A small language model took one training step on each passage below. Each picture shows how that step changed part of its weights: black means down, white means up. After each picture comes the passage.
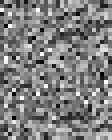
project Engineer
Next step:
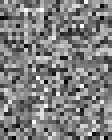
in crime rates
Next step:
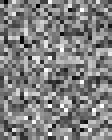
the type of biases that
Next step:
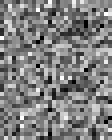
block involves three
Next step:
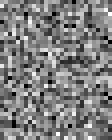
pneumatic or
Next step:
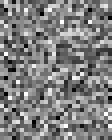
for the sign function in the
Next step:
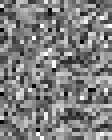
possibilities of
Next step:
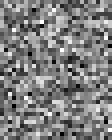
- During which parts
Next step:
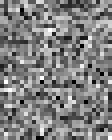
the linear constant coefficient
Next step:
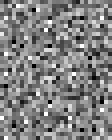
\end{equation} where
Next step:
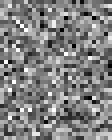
waste discharged
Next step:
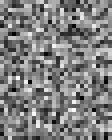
increased stress on
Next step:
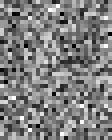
angle $\alpha$ defined
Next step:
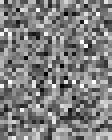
ha of land from
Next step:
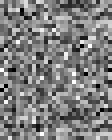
the X-ray emission
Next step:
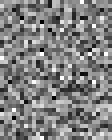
form of carious
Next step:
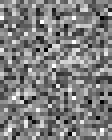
imply that $\Delta
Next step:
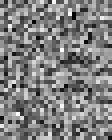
dynamical suppression of quantum
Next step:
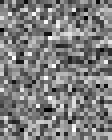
discussed above was found
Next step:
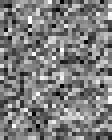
temperature of the drug
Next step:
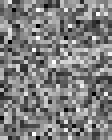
contributed by
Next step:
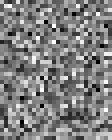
this hovercraft
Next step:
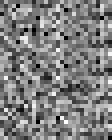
because of an unduly
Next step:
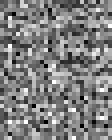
used a robust parameter
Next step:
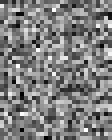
one set of treatments
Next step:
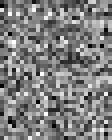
basking sites and
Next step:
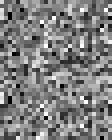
geometry near the
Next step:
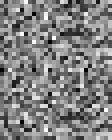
the critical one the
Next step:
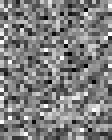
7b) shows the
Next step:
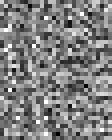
tribe would be
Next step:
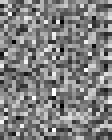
temperatures. In this work
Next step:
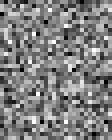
Concerted effort
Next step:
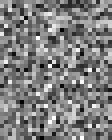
for all vibrational
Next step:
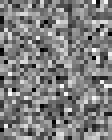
AND JOB
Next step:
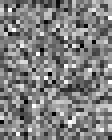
be varied to generate
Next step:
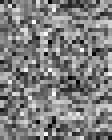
determines the ratio
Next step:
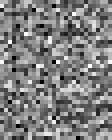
and absorbed by
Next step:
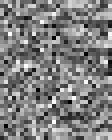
ensure that the grid
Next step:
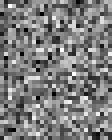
= 0 \implies
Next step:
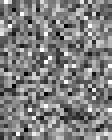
be more pro-active
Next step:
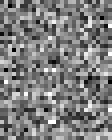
very expensive for
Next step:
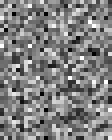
Figure 3c). A
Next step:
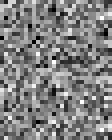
need to have correctly
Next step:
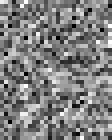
for the document.
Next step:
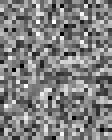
laser power above the
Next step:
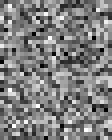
steps are designed as
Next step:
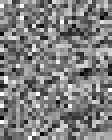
screening process were
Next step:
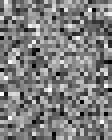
three attributes,
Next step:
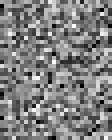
wound care,
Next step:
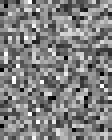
that the right choice
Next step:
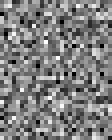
affected the measurement.
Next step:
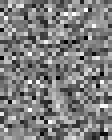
(QDA) are
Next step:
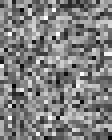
figure, representing data
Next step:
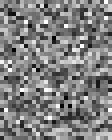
data on the nuclear
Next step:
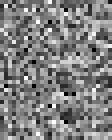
depletion length
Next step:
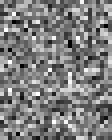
Snellius the
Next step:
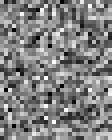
disrupt normal life
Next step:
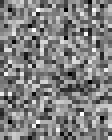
upon reasonable
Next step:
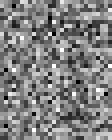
inside a sphere
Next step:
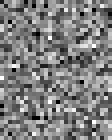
soni N_1
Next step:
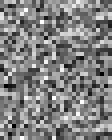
could lead to higher rates
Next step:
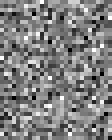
(Figure 4). The
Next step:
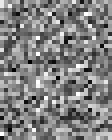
columns contain the
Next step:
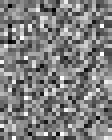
In clumpy models
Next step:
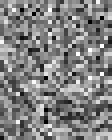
revolution, the
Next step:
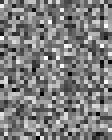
dataset using publicly
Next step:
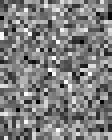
by the 28 day
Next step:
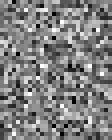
identical manner as above
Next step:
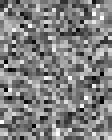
Temperature (b)
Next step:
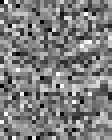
sacred: – Yes
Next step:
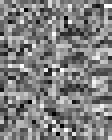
patients had good
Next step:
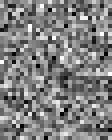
in the adjoint
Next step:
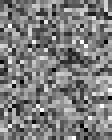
mechanisms of rare
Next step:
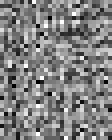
of yield with other
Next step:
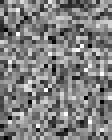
our internal memory systems
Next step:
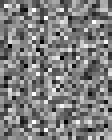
LINAC, known
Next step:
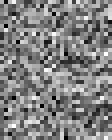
is also important that production
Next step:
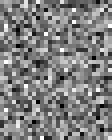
to choose between different
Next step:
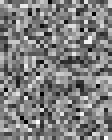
of the cathode
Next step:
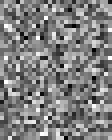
Matter in the
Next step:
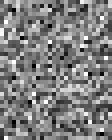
international University and the
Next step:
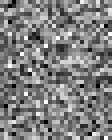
came under mild
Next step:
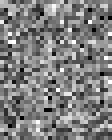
$S$, the sign of
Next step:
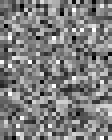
RPW infested
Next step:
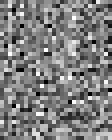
morbidity in
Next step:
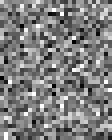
low-cost way for
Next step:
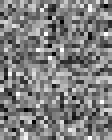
dimensionally reduce the
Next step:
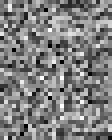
due to the strong coupling
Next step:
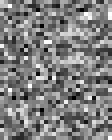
on the south or
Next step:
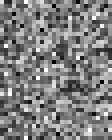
Honey has also been
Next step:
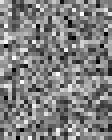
by a knob.
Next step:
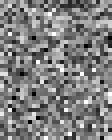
is utilized in
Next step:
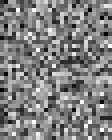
partial conditioning information.
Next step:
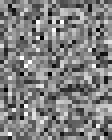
second stable angle
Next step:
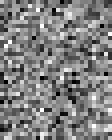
Emission Trading
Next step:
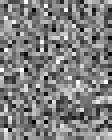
to decide upon the
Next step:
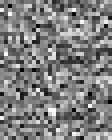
that the summer
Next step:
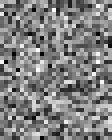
was not taught
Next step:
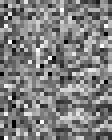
and make it part and
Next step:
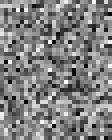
as they can earn from
